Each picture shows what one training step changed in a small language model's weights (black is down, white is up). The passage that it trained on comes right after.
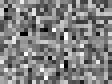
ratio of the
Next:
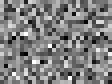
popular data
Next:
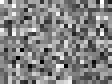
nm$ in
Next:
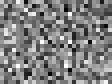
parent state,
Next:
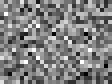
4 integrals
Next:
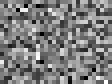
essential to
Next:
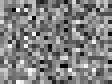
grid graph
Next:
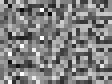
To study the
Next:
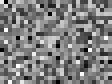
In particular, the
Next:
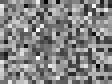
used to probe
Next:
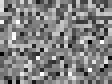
of their initial
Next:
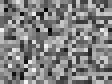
sensitivity of
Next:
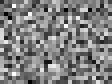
of the water
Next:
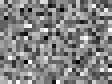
Note that given
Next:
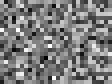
} As a
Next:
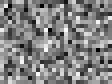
sequence of
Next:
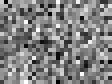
In order to
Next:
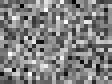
verify the
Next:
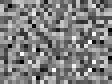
considered also as
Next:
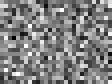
yield a
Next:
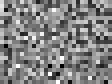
of the maximum
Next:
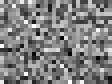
$c$ is
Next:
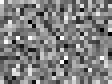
interaction versus
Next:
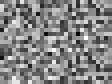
in the form
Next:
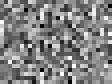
color structures
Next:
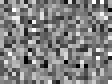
null dust
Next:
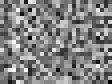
low redshift
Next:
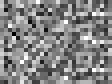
recently shown to
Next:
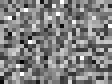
radiation by
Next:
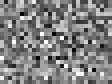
light curves of
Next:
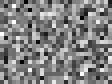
that, while the
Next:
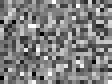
Case $\rm
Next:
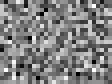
given below,
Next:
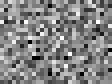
where $L$
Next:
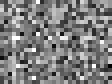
by linear integer
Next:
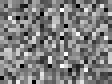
factors may
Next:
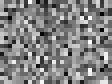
a projection
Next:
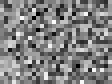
than it does under
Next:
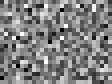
This fact, in
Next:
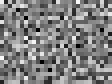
IA power
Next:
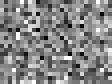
$ and $
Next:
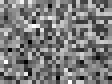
$n$ is
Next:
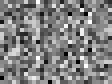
in the formation
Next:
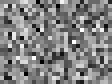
eV}$, then
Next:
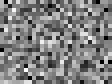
For example,
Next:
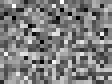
attractive interaction
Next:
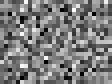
note that the
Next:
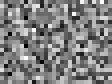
eV for the
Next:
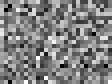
positive) for
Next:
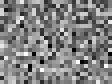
time domain,
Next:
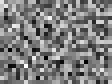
it is possible to
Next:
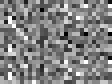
discovering no
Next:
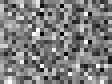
equations to solve
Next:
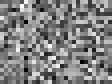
some rather small
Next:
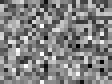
discussed, but
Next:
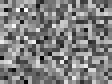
geometry in the
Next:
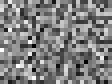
is predicted by
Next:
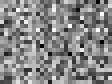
and $z$
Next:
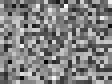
particle from the
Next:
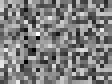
is detailed
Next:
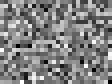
existence of
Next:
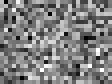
However, the
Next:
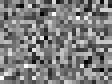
identified as
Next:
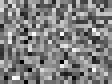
is linear in
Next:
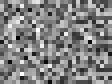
case where the system
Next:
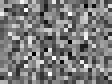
angle integration
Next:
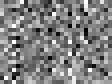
complexity of
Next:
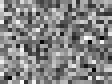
of only one
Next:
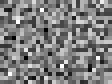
dead time due
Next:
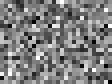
assume radiates
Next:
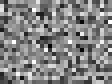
as the reported
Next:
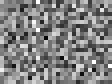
relaxation of
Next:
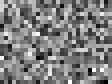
is a higher
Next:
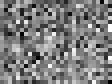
| Set from
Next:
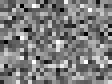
the screened
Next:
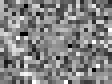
our results: on
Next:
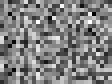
the boundaries
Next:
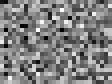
decreases the
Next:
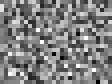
in contrast
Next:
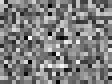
In Table
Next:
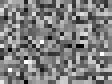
this characteristic does
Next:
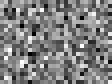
yet observed,
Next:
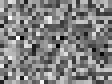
where such effects are
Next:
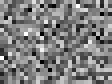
If we
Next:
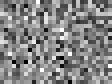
relation shown in
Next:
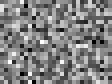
are produced.
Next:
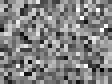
were done in
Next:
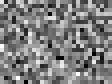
As presented in
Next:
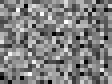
figure are the
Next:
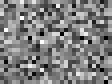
Hamiltonian, compared
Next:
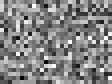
and the AI
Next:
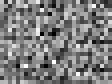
We designed an
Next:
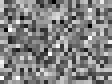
of Western
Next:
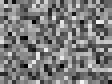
creates a
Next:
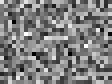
2b the
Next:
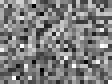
electronic structure and
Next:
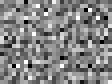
the cut parameter
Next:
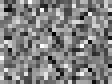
loss of
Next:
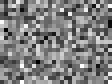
absolute values
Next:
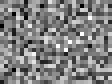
the version without
